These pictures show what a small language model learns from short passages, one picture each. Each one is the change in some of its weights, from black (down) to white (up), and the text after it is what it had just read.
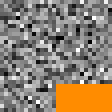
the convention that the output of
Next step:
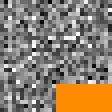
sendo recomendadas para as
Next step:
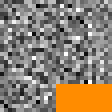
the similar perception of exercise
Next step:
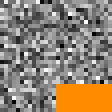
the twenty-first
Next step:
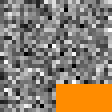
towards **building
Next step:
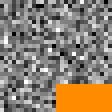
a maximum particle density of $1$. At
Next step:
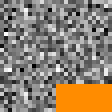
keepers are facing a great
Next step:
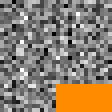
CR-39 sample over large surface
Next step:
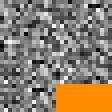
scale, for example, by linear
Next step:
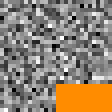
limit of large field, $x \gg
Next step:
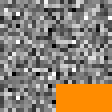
interest is data science, big
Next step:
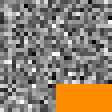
components we take a separation of $\Delta
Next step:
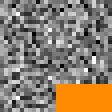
бұл таңдау
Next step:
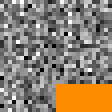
shekemgi tálimde
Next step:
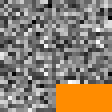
been studied in a number of
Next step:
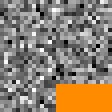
muhim ahamiyatga
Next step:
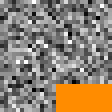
of throws above $R^2
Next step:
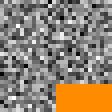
the remainder of this thesis,
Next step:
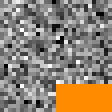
Dipinti ferraresi
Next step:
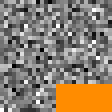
in managing hemodynamic
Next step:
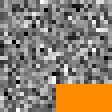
longer evaluation procedures are not
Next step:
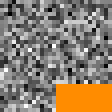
for statistical analysis. Not applicable
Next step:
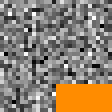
yuzaga keldi deb
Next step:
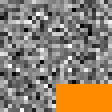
of water-surface particles,
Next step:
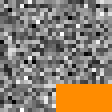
datasets, particularly for subjects
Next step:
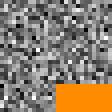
The rise becomes markedly
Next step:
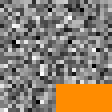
unoccupied, activation energy
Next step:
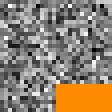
in urban planning, will
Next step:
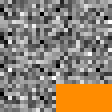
B. « Les PME de
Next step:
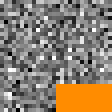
Winter is cold; with temperatures
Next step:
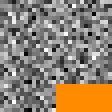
R &= \begin{bmatrix}
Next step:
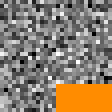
a longer period for the experiment.
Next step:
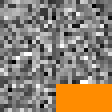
Показник ОМП
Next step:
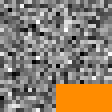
datasets without further interaction, has
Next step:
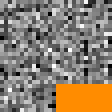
mindset (Clark &
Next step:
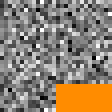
Future research could focus on integrating
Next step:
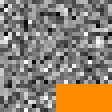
using the conventional approach (a)
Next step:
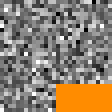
Let the nearest phase space neighbor
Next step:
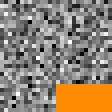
We then require \begin{itemize}
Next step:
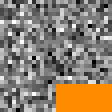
aorta. The AV
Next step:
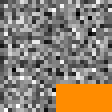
substantially for little
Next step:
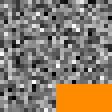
by statistical calibration based on
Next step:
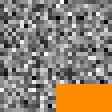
Moodle for placement, and
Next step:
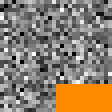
Correlations Mean SD Sig
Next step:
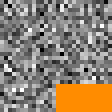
ME). Water was available *ad
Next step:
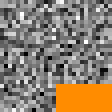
hodisa sanaladi.
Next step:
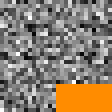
теоретическим и
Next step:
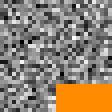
themselves as X-ray
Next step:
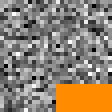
decouple, then the
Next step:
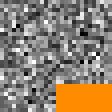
activation of X. The structure includes
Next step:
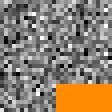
boisdan ushbu
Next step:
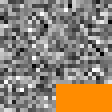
of parameters τ , γ , and
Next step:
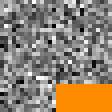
and vascular injury
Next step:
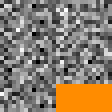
limited to the set of three fixed
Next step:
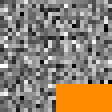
depict how average labour time
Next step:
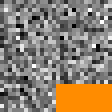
This leads to the following work done during
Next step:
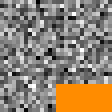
hisoblanadi. Uning
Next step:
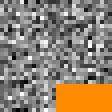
casos com comprometimento
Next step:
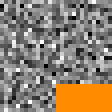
value as a function of noise mask
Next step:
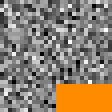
trajectory in a convergent
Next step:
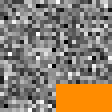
the data points at lower P_W is
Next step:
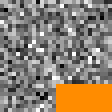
Bu funksiyani muhim
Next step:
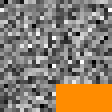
to facilitate proper infection
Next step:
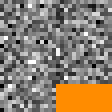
to the close proximity of the
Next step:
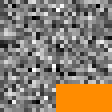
mobile manipulator
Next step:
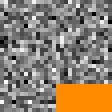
delta and the tree-like
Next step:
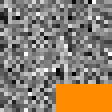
where others have failed.
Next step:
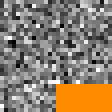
monitoring the implementation of the
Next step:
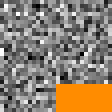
fixed in the system and the symmetry between
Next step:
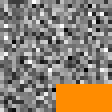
= 38^\circ$) and an average
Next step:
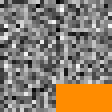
third order absorption for
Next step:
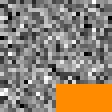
times the terms \([\mathcal{\hat
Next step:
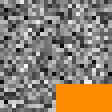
Malnutrisi Berat
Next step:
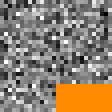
into classes or types of
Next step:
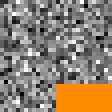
также поддержки
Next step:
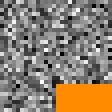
Tajriba davomida
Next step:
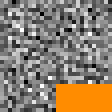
la superación – por así decir
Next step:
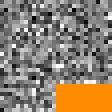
collective stipule que les
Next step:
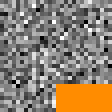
Yapılacak Yapılar
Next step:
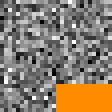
available resources to tasks to ensure
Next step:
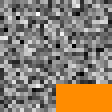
proposed selection regions for heavily
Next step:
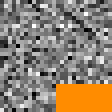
etish bo'yicha
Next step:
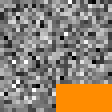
are not only useful in the context
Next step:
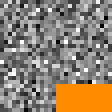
cMb and cTnI
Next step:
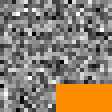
Turning on one effective interaction of given
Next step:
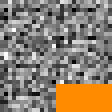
autorului, cel
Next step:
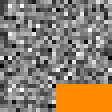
(Decentralization) affect
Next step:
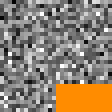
and its uncertainty $\sigma_{f}$
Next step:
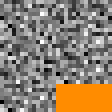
by the distribution of the finite time
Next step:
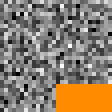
as a third step as follows,
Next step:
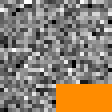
authors have ruled out the
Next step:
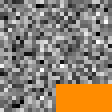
the same time, the whole
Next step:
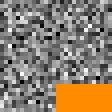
provide opportunities for future research.
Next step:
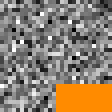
Nucleic Type & \#
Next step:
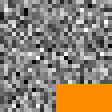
Galaxy clusters are
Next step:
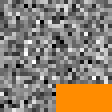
parameters $(\lambda,j)$ are known
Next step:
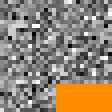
de la hauteur du
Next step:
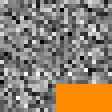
governança cibernética
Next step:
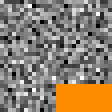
that $\alpha_\sort ;
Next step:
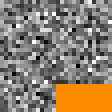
manufaktur tetap
